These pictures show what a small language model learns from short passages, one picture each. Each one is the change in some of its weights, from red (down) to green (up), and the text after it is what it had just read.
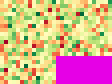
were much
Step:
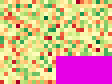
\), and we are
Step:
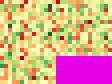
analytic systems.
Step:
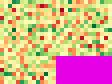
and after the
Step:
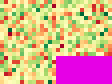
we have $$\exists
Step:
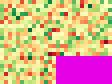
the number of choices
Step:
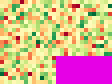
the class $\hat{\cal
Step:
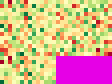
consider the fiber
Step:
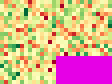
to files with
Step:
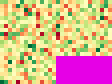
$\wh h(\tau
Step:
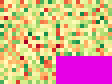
From our previous
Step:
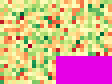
denote the sets of all
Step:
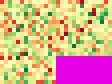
the Tutte symmetric function
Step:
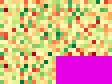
in equations for geometric
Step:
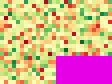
of mod $2$
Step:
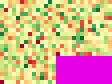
the appropriate
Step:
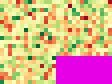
to a block matrix
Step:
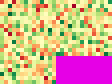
$I$ serves
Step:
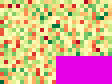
$$ and \ $\displaystyle
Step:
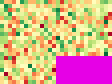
and zero otherwise. Then
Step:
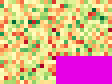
complexity increases
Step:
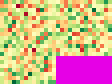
the adaptive
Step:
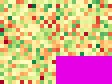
better. If we
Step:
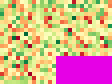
a real vector space by
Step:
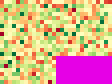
in The main theorem of
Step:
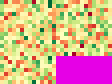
$n$), such that
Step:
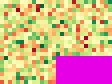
since cluster
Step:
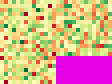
implies that the Brouwer
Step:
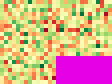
bounds for various
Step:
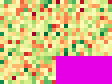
sticking out
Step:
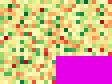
means that for any data
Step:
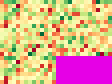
de Lie satisfaisant
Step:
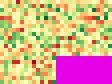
\rangle \text{ where
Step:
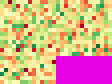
hypergeometric functions may have
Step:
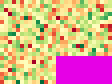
induced metrics from
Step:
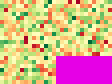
the largest interval
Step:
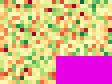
any $t \ge
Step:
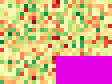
by a sequence of elements in
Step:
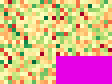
of generality, we may
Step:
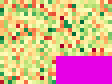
\Sigma^*$ and $x
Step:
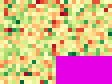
algorithm, we compute the
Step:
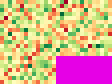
of type (ii)
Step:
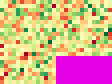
we can ask if a
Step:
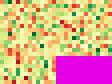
at most countable,
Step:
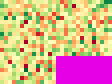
put in place of
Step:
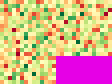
theorem for the moduli spaces
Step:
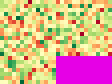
\textit{The first
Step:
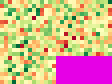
shares certain
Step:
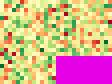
radial bound state
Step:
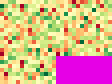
theory and dispersive
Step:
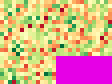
eigenvalue itself
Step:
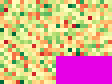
Theorem 1.1.
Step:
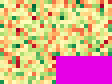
to the covering,
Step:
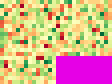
Theorems 2 and 3,
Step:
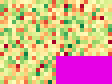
will derive a
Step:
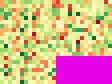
Then \begin{align}
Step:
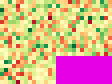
rational functions in terms of
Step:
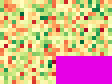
we can find an embedding
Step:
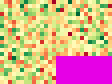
is clear that there is
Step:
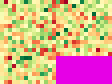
find that: $a =
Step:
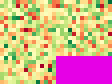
to ensure the
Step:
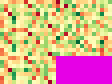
FV method with respect to
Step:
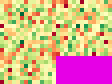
have the factorization property with
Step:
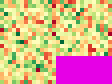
Here we shall
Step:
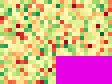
course, at small
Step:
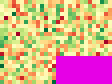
of the number of prime
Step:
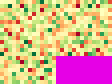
The only things left
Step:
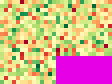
the triangulation and
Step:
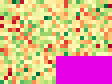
another example can be
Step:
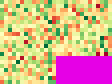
conditions ($\ast$) and
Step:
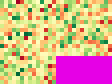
step from the state
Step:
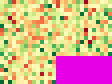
& \normalsize
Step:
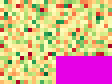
{\it Proof}. As
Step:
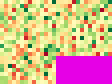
\mu \Big(
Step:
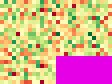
essential surface with
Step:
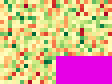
(scheme, in
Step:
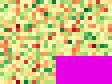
Given a gem
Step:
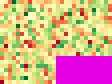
of order $n\ge
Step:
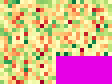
gathered in the
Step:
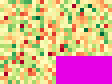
of a hexagon
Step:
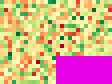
the) element $f$
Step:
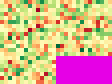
| dy dx
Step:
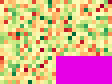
equations (which depend on the
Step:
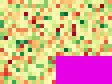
for the surface charges
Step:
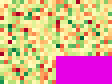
such techniques
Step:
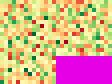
the hypersphere with
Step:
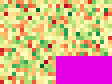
and $p\times
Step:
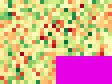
first derivatives
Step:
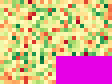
dual} of an
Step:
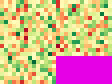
A_P$. We also
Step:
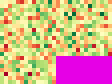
$\Phi$ as described
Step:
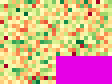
while the complement
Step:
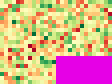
future study.
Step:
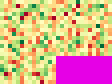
for any random matrix $Y
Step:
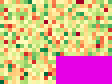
that the support of the
